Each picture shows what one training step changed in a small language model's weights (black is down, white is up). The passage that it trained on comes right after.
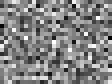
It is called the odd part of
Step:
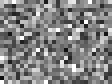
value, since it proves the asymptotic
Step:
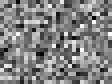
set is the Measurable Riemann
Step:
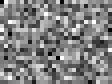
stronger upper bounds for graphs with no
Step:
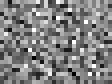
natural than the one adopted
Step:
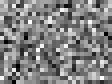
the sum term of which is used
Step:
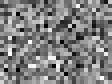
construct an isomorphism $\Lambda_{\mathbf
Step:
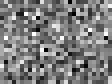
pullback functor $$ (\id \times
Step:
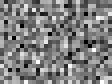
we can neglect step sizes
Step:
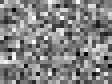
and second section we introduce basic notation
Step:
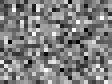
For each $\delta$-ring
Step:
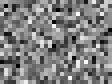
1)$ by going through the long
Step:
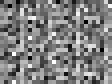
\Supp \ \forall \ t
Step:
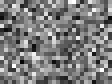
through discriminant 500,
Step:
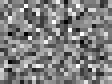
chosen at the fine level.
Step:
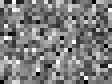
the latter set is empty. For
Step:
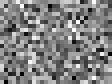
dedicate an observation, at
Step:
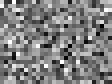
of stock prices.
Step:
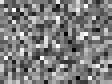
to the metric defined in Definition
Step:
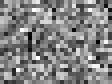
subformulas of the two
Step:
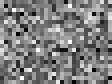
original motivation was to understand
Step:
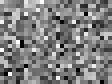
trigonometric interpolation algorithm in
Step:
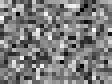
with probability at least $1 -
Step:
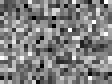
procedure. In Section 4, the
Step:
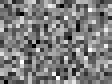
Under this circumstance,
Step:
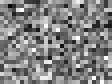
boundaries, which we will describe in
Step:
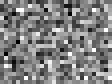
will omit in general the structure on
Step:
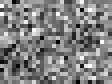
present 2D and 3D second
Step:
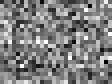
\big( \frac{a
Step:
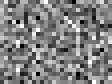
so-called holomorphic discrete series of
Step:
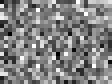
those with interior points lying on
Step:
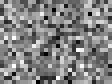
offer an overview of the
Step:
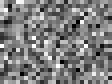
able to map my initial
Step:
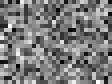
problems', {\it Acta
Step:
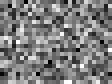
any thermodynamically consistent
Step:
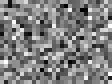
$d$ and contraction by
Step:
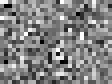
worse than what is obtained with
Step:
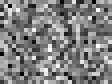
we get \begin{align}
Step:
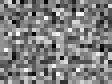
V(\Gamma)$. There are two
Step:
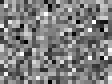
limit must also be true for the
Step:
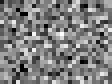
$M$ be a compact
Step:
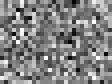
bounded operator from $\Loo$
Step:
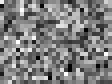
in $\A$ (which is
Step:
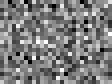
\big\} & k \equiv
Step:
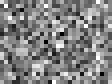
Baire category rather than
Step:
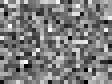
above inequality, we deduce that
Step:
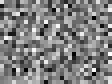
the warped Riemannian metric
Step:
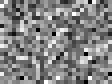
regular values and we denote the module
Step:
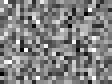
of the unitary vertex operator algebra associated
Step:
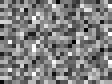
\xi \cdot \nabla
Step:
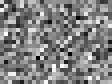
respects taking the easy
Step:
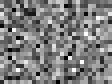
we have just chosen symmetric domains
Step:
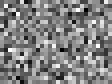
simplified, alternate proofs for
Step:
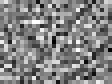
,\cdot >}$ is the
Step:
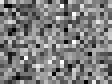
a specially chosen operator--valued
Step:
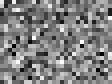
of $K$ classes.
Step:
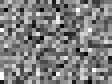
holds true if the integral in the
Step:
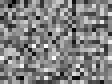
a vector function of time is
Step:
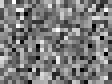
applies. Indeed, we define a
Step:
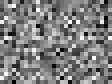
the effective resistance of these
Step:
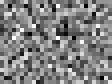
range $q > 1$. While
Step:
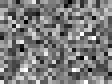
a Morse-Smale
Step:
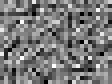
should be non-negative:
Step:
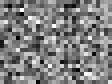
from 0 to 30, y from
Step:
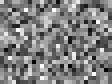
additional assumption $0\in
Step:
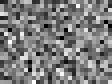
ratios or screen
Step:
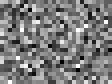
technically undefined, but
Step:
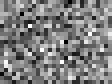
a $\ep$-equivariant
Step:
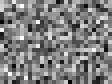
pullback $A$ is in fact
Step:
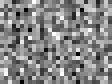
\subsection{DOC and
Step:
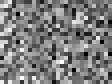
Y - AX - BU
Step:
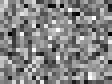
this note is to use this characterization
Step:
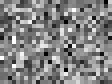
value of $z_{ij}$
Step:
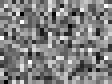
the condition in \cite[Lemma
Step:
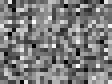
To do this, we separate
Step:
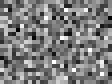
the \gls{orth}
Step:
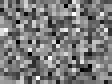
Consequently, if we also have
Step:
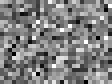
of unimodular hermitian modules, we
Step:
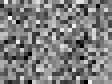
graph model, with a direct
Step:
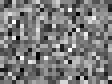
not well-suited to discretization
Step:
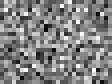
since both the basal sliding
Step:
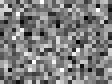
$p$-variate (or
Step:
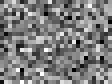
an obvious isomorphism over $\Delta
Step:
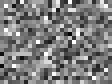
bounded set into precompact sets.
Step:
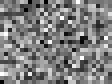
and that $\xi$ and
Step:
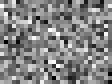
$\mathbf{R}$. If
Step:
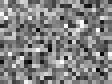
$X$ is smooth and
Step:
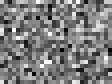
optimal value. In nonlinear cases,
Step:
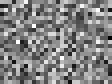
properties of the homogeneous basis of
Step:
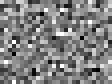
the first and second equations of
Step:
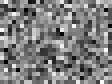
proposed algorithm with --- [2]
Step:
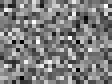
the critical point to the critical
